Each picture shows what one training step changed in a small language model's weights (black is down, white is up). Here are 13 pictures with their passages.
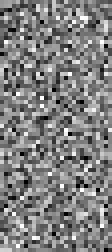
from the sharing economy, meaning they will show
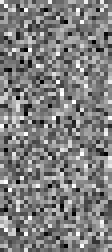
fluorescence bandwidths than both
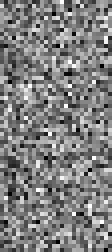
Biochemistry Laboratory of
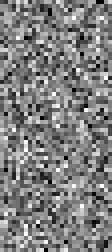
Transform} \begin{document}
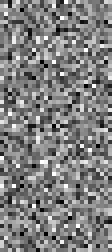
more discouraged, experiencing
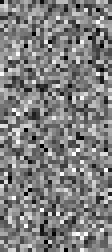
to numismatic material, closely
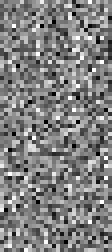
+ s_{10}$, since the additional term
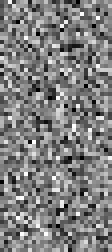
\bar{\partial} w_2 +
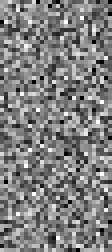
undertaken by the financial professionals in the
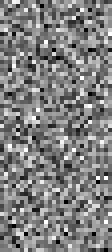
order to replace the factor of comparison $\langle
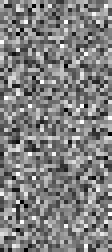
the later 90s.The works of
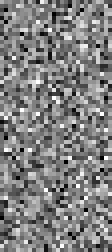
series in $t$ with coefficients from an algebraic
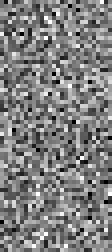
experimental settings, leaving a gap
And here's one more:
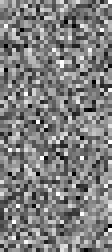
been generally dismissed due to the
